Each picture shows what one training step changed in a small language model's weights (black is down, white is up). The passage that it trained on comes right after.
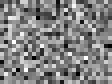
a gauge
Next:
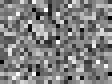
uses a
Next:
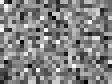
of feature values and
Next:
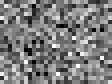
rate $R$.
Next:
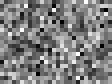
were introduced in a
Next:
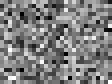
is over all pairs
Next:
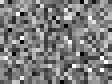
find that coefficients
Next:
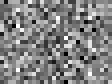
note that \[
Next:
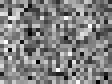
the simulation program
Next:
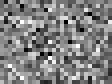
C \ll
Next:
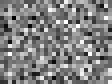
the markets after
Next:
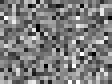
\Big( i
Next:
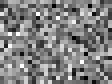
transmission reach is
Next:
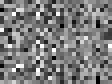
Thus, the
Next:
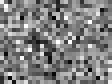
of positive integers
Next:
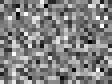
The winding
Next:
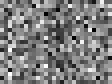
defines the point
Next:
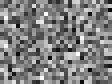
commonly appears
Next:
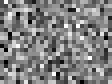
delta pulse
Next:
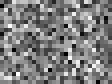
here the line
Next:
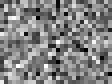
a monic
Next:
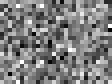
is not $[
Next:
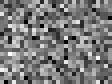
the second describes
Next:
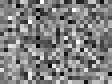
a label
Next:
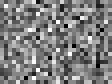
Aqina and
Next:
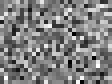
been determined. With
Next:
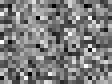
absorb some evolution
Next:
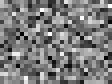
sets onto the
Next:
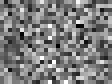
thick lips,
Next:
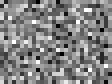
high effort
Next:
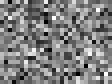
models to provide
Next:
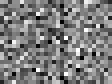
we may assume that
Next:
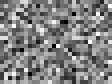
The critical current for
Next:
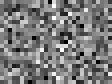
statement works
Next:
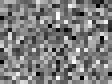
represent a relatively
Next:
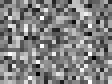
the ground process
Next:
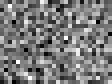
but we do not
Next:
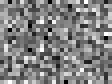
the underlying parameter
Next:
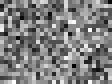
is shown in the
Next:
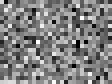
experience and the
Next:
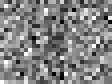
presentation of
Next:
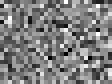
within the data.
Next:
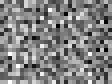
the median
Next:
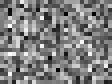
the error system for
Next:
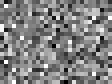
module of global
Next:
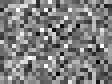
K, Nason
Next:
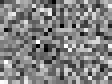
All cases of
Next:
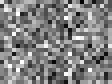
that isolated
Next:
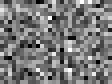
has made significant
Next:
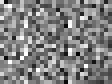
amount of
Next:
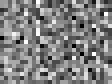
nonlinear oscillator
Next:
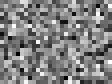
The difference is
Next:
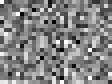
changes of the
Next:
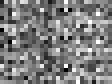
this paper we will
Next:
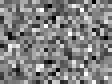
else if
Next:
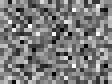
induced by
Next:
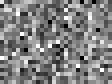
that are $>
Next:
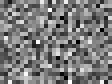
oddness and
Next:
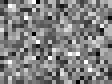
P z +
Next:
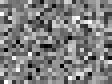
electron $\gamma$
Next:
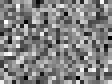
the black hole
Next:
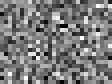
latter. In
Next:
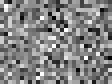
of projects with
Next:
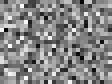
confusion patterns
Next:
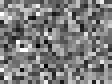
give clear signs
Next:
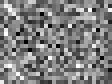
C $$ From
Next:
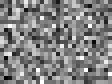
the detection of
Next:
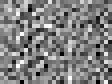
89 participants
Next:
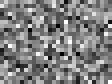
sources in electrical
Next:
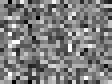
characterizes a mass
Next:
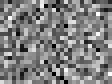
with any of the
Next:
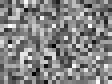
the dominant
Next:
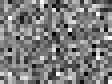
with quotient
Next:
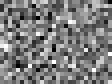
is contained in
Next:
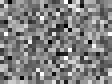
mapping from the
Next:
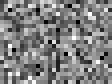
for a pile
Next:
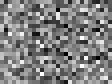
search through the
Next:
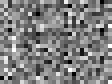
stable charged
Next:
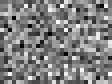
when the markets
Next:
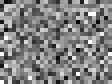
hole in
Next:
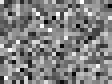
larger disks,
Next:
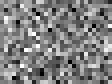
coincident product
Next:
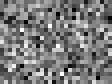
first eigenvector
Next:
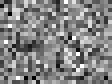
the body (
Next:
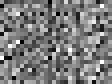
condition* in this
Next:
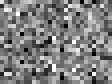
that we can
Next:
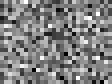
this technique could
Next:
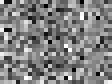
positions of the
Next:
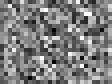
index symmetric representation with
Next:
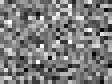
interacting with
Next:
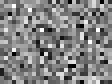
fluid extract
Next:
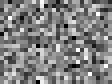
with a short
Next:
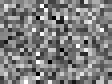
none of these
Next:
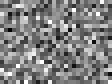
to whom
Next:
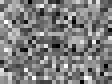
classified as
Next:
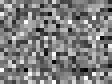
procedure. His
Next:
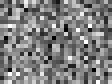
the vector space
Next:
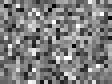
and c_3
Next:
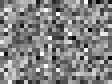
other agents which
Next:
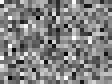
for a further
